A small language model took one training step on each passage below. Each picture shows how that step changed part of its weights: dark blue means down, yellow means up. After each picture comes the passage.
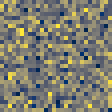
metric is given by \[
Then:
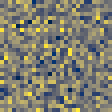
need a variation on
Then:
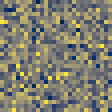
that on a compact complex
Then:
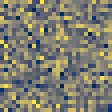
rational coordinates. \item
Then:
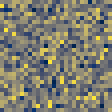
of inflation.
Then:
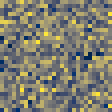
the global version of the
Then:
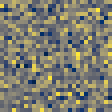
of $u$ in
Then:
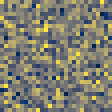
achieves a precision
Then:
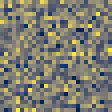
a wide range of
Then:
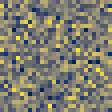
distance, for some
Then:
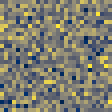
sum Hilbert space
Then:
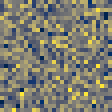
will see that precisely
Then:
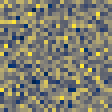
an upper estimate for the
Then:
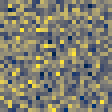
as a linear splitting
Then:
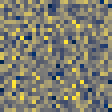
$W$ over
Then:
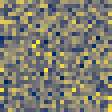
the optimization of two loss
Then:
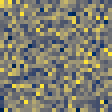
SNe have expanded
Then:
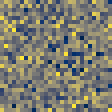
evolution itself leads to
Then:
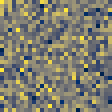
X if more than N
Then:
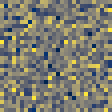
distance of $s$
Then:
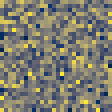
the spectrum of the operator
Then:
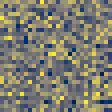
averaged Hamiltonian.
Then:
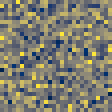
for a semilocal
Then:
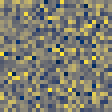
males find
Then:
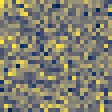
Kang and Y.
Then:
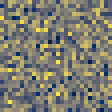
behavior as a function of
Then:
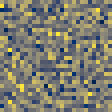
of motives is
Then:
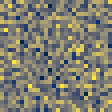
some $k,e
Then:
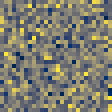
prove the existence of
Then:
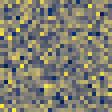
burning set for
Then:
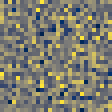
\nonumber \\ \leq
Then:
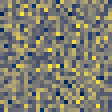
We found that, in
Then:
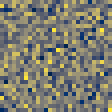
of pulsed thermal
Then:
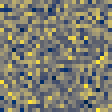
of best approximation with a
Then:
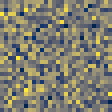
orbit for added
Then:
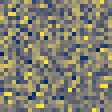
approximately constant across
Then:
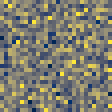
spatial profile of the
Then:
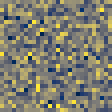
finite filtration by
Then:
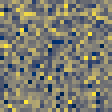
to disorder, are
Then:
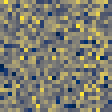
geometrical ideas
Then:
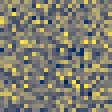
easily seen to be
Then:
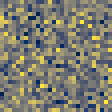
other hand, the electric
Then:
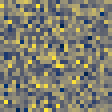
one expects only a
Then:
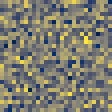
models for enhancing
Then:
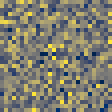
the import of power to
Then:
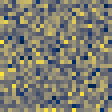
this requirement poses
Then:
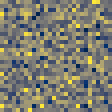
notice that condition
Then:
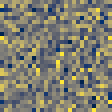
of divergence and improve
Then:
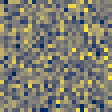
meromorphic functions on
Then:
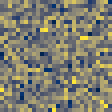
models, but for
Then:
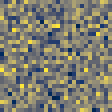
row and column are equal
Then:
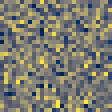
represents an emission process that
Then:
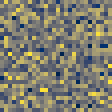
with the crossover
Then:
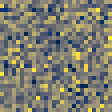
of $\rho$
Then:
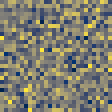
posses some additional
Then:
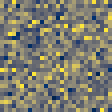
vector are denoted as
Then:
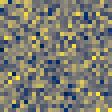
galactic rotation
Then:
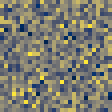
queries overly
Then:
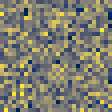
via the ordinary
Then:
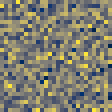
for automatic
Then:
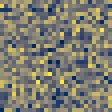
of the effective scattering potential
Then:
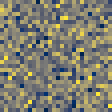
coefficient given by $$
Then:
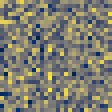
the choice of measurement,
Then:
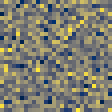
Furthermore, using equations
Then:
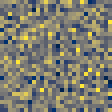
section "Image
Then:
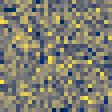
that with probability at least
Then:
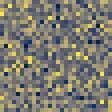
v}$, we take
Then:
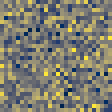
we write $\tilde
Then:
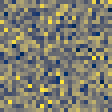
with the installed
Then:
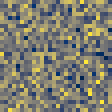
empirical work on
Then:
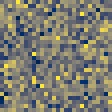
analysis. For instance,
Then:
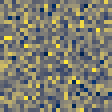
similar trend
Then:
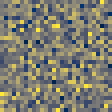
moment imply some
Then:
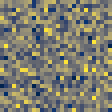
also likely to be
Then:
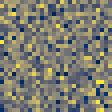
obtained with SRS
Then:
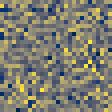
of the measurement results,
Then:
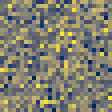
interpreted as a bundle
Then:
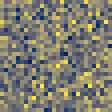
mentioned above.
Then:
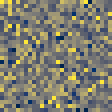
Second, these two
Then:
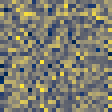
to some of the
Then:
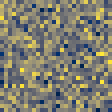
agree well with the computed
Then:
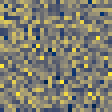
smoothly into regular
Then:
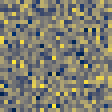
acceptable 1 %
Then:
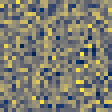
for spatial Solow
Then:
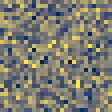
can be formulated as
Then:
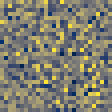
a summary in Section
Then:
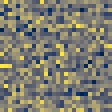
fractal dimension of
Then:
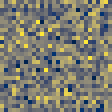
state is $\ve
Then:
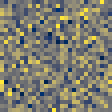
argument holds for $
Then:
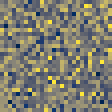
systematic study
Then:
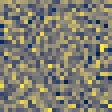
all the objects in the
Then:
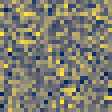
to one of the following
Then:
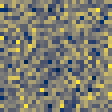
of $\G$ by
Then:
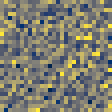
emergence of
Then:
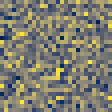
any of the previous
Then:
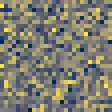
of realizations.
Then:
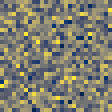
at all discuss how the
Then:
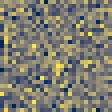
respectively. It is well
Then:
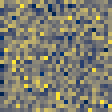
is the most popular
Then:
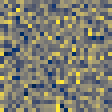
both cases considered above,
